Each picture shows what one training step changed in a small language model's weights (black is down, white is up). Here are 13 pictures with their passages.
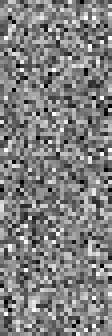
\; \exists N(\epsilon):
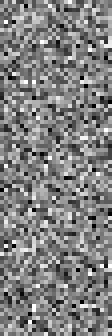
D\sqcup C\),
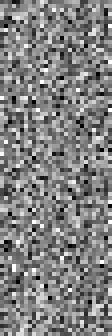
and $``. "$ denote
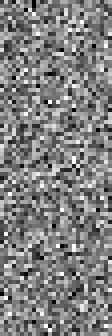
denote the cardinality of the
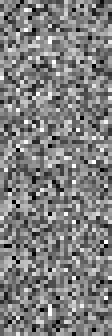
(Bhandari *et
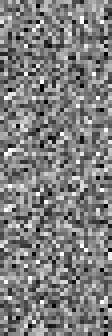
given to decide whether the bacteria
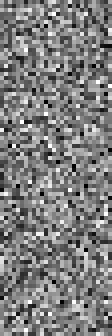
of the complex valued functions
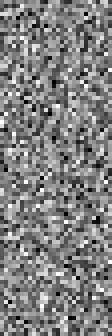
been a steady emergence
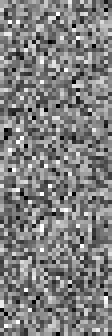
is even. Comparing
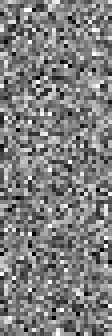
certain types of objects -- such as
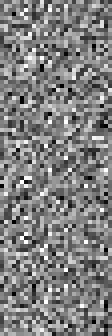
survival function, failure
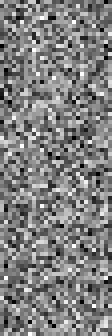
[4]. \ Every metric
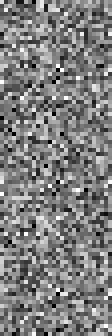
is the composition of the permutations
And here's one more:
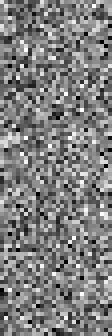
can be used anywhere and
